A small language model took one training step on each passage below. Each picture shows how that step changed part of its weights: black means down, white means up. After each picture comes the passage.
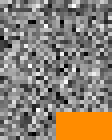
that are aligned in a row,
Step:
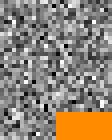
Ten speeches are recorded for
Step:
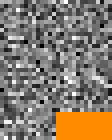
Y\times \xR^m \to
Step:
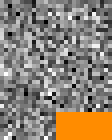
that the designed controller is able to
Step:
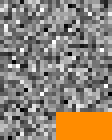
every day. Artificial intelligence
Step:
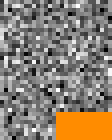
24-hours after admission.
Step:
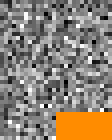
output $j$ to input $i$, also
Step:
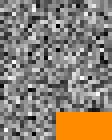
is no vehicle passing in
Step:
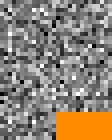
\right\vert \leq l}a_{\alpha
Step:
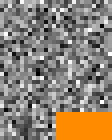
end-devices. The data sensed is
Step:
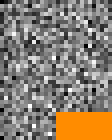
which include Sagay, Cadiz, and
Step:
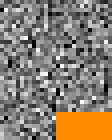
ns ^aThe difference between sprayed and
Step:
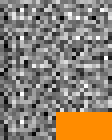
\end{aligned} \end{equation}
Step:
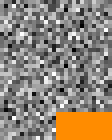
statistics; such as the mean, standard
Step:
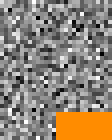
present approach is that it can provide the upper and lower
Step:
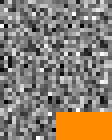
need to learn about the cultures,
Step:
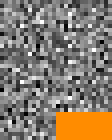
Via Moruzzi 1,
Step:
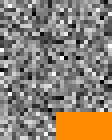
tracks. The instructor for the
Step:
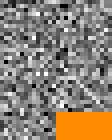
to start in an uncoupled state.
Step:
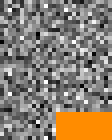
combinatorial Morse theory. It shows that
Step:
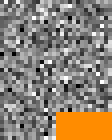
by the banks. [8]. Bank
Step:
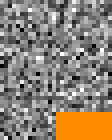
\draw (0,0) circle
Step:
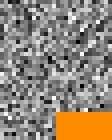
rewrite $S_\Omega^\beta$ in
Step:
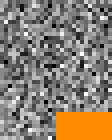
avoid a collinear issue which may
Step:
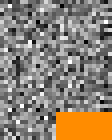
corresponding $d$-stresses (see Section
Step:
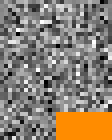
the functors Del and Ins: ${\rm
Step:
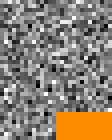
of addition of *p*-IBDA solution
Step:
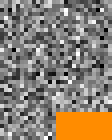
results. Then the fatigue model is
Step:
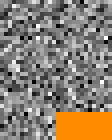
behaviors, including discussing, reading,
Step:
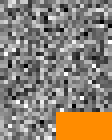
right and hence Goal 3 of the
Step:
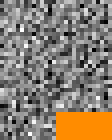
steel surface was spontaneous and support
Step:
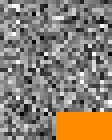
Urban, Highway 8s
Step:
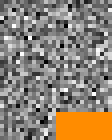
system operator. Solaiman Muhit
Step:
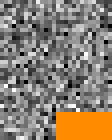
independent over $\Z$, i.e. if and
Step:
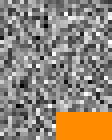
of the convective term. We refer,
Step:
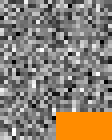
to solve optimization problems both in continuous or
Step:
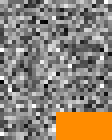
summarized. Challenges in
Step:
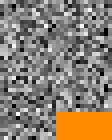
nature, we live in a three-dimensional
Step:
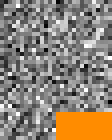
of our country. Nowadays there are
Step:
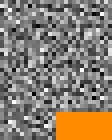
$K/U\subseteq N/U$ or
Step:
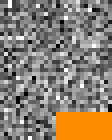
we know that the entire function \[
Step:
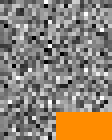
invariant under Reidemeister moves). To
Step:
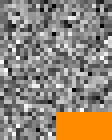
conclude the proof we have to calculate $\mathrm
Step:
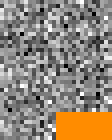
both the community and the IDB. The final
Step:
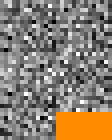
23R, 24R are the control
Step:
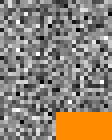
During the Pandemic Helmy
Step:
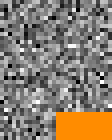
$C$. In particular, it follows that
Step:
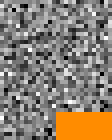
be a semiprojective resolution with $\syz
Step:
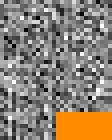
sin}}$.} \end{center}
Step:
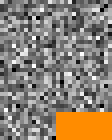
M - \mathcal Z_1 \times_3
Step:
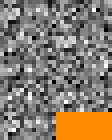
41 66 Mean combined filtered
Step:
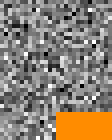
are glued at the singular points. So let
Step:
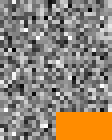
absorbs bromine and does not show any
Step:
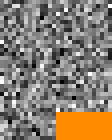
T}+\l}=0$ for all small enough
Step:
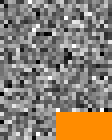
one can reconstruct $\sigma$ from
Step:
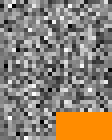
Groups}\label{list} The
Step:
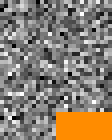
that } S-L \succ 0
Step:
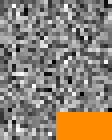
consecutive copies of $W$ in
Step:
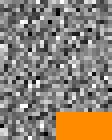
numbers, Adv. in Appl. Math.
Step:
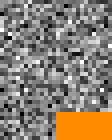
access to PPPs among various medical
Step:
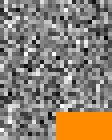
and are involved in the lives of
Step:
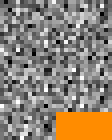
hard to distinguish due to
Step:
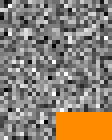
integration of supply-demand basics with
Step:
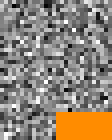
evidence of organ damage related to the
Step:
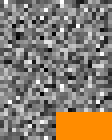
on a specialized dataset including 512 real data
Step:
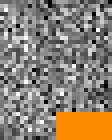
producer m , in region k and year t is
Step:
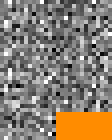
the definition of the dualising functor of
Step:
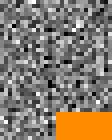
Chi-square analysis on significant relationship between
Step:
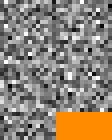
1 - \alpha \right) \,\left(
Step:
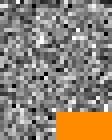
as a legacy that connects
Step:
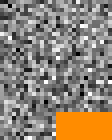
Nigeria. A multistage sampling
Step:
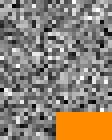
Burd in [5]. \par In this
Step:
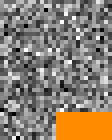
unethical consequences (where these two
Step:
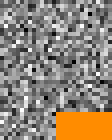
objective is to maximize the rewards while
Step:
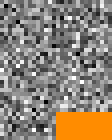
the greatest achievements of the EU is
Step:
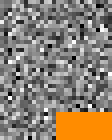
namely, there is $n_5
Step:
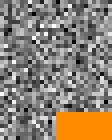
has a positive and significant effect on employee
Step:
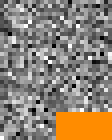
last inequality holds when $\epsilon$ is sufficiently
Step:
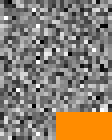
also equivalent to the existence of a positive constant
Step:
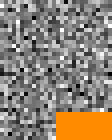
results are generally reproducible within about
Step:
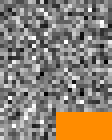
- s_l \log p + r_l
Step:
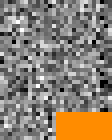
forests in $\GI$ whose non trivial
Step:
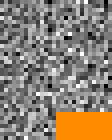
high potential outcomes. The main focus on the
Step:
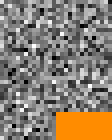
to this case by changing $c$ by
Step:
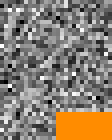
chain complex is: \[ 0 \longrightarrow
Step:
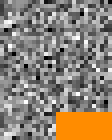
profile of the total variation distance in
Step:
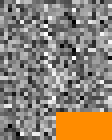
similar specific principles. 1. The principle of
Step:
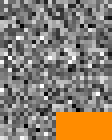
\oplus \phi_m$. The compact orbit
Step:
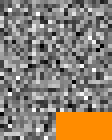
to a local Lama Affairs
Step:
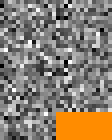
and across) academic fields (see
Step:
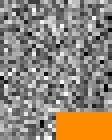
are some dishonest miners in the
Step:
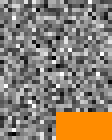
reduced scheme over a perfect field $k$.
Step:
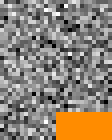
real; \end{enumerate} where $U$
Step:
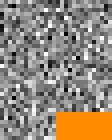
agricultural productivity and ecosystem services
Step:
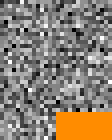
the Busemann-Petty problem for convex
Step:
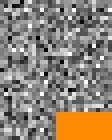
a quick task for me <input
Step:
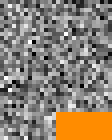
E of a topological space X is said to be
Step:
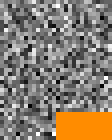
up with methods of control or optimize. An
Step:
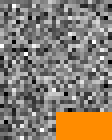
have, for any $c\in C$,
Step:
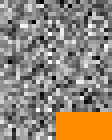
assess their activities and focus on the more important
